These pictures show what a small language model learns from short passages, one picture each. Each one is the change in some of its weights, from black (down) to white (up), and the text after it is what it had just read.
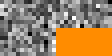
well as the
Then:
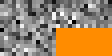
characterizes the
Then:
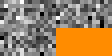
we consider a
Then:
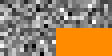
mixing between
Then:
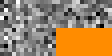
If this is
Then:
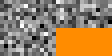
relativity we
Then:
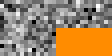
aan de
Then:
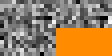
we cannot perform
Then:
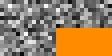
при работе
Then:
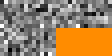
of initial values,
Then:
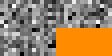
it has been observed
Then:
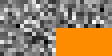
complexity and
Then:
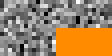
los sistemas de
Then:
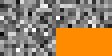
está consciente
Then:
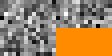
and a random
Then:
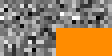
a batch
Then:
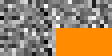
— гнойные
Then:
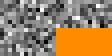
el valor de
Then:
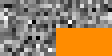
biais de
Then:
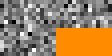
equation of force
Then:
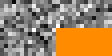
limits of
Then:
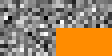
partir de uma
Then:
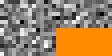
Те же
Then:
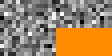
and the sum is
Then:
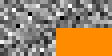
its complexity
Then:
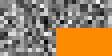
com valores,
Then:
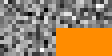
using deep
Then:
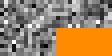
the nature of
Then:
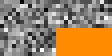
be determined by these
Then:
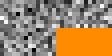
konaní a
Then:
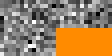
час його
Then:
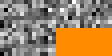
is one of the
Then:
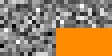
als Mutter
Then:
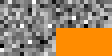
materials. The
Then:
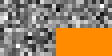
que el mismo
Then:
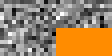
a variável
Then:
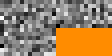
bosonic part,
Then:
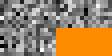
by introducing
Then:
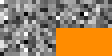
complex conductivity
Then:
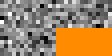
one. In the
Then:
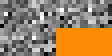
stability of
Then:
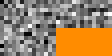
Las metas
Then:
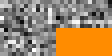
were assigned
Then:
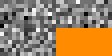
implied which will
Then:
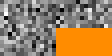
stable selon
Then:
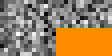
con diferentes
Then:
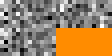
Chuang et
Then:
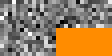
fuerte puede
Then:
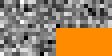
formam o
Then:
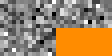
of certain
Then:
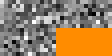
dimension of the input
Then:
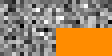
secteurs les
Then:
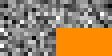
Este tipo
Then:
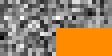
valence electrons
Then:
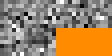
the Dirac and
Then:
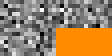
nala bir
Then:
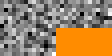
main reason
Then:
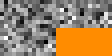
Our research
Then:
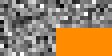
simply assume
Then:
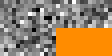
of the spectrum in
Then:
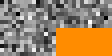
va ulardan
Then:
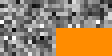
the role of
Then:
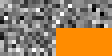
problems in
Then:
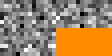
and reality.
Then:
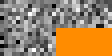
discussed the effects
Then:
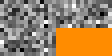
their position with
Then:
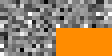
Essa é a
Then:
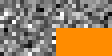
that such processes
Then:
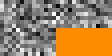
found to lead to
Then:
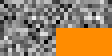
los debates
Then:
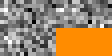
number A.
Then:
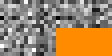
– это
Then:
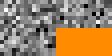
results of integration
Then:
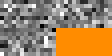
than ours,
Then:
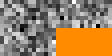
to explore how
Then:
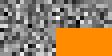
the uniformly
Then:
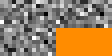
diverges from
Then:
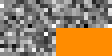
va forsiy va
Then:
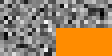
left with the same
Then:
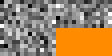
smaller than those in
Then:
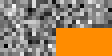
for temporal
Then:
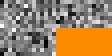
pair, such that
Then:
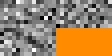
travers ses
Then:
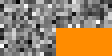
the probability that
